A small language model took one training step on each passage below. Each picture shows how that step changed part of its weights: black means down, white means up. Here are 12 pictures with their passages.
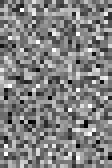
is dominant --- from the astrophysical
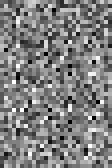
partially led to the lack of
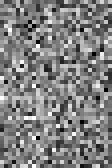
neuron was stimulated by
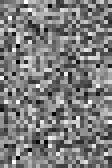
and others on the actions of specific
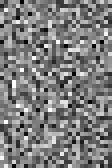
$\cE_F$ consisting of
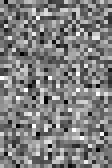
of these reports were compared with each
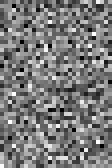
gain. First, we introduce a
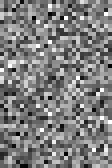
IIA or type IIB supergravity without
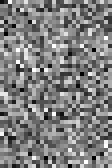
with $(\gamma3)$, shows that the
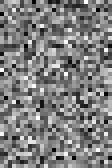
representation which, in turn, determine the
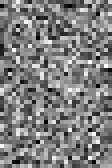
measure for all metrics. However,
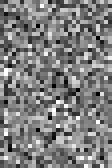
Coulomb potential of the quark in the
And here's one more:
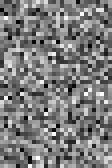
We mitigate this through
